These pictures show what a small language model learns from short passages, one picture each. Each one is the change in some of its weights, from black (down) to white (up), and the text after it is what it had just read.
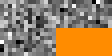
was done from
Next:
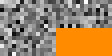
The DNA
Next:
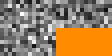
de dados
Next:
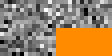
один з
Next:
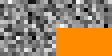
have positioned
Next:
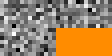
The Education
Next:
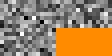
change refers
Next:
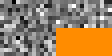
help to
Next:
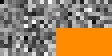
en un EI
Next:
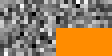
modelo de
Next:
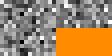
failed to
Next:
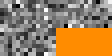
the Army
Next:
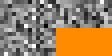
features and
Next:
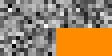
forms of
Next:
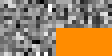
amines but
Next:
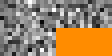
study of national
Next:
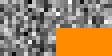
эса ўз
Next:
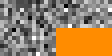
role of
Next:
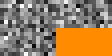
and hemp
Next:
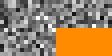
gluons present
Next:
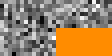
process involving
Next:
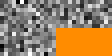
usada para
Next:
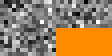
een groot
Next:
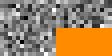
the Greek
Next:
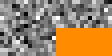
detect the
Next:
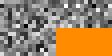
this paper
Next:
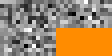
effects of the
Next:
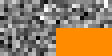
aus dem
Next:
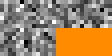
both the parties
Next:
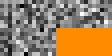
analysis of some of
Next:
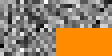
parameters C
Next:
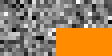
flujos o
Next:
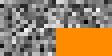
the production of
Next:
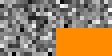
developed new
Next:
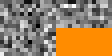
van dat
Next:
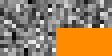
wenn es
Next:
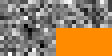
& ITS
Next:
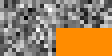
showing age
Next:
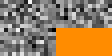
a regulação
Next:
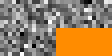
ser implementados por
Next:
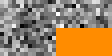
device with
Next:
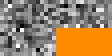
les structures
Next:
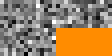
due to the
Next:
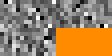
luas dan
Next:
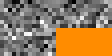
- Roma
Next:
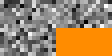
Most of the
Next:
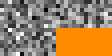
be the state
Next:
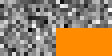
developed by
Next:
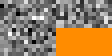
for deaf or
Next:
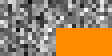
with total
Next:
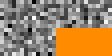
criterion that
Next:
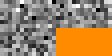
une «
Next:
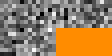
de HR,
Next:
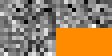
= orbital
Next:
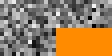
which determined the
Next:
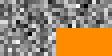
to be significant
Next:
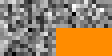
with associated
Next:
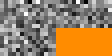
and Theorem
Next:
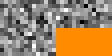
new species of
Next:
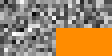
for Lung
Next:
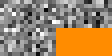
are showing in
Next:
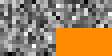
in Water
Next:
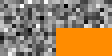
of any resulting
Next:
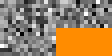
different types
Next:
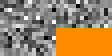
un complicado
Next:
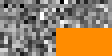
front. The
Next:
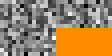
in order to
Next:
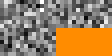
uses a
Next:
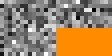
the estimation
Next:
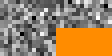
innovative work
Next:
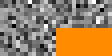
a newly
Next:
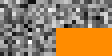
found that the
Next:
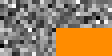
Community of
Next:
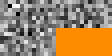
that were implemented
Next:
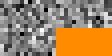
well as the main
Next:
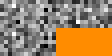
This key
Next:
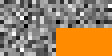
Für die
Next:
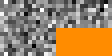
Since the
